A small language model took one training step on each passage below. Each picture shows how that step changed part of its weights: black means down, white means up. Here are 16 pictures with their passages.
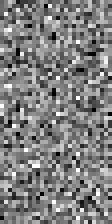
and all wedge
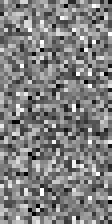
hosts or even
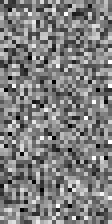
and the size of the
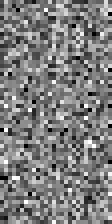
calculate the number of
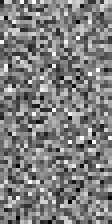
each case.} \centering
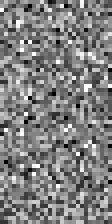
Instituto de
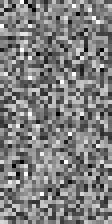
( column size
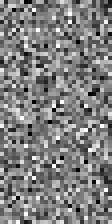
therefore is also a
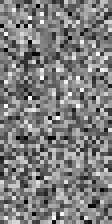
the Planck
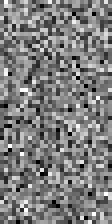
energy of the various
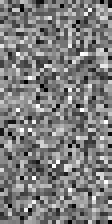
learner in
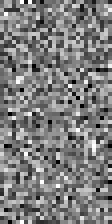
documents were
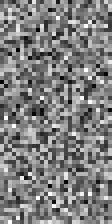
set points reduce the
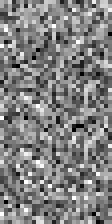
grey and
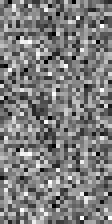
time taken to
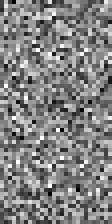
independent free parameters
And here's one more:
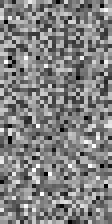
highest across
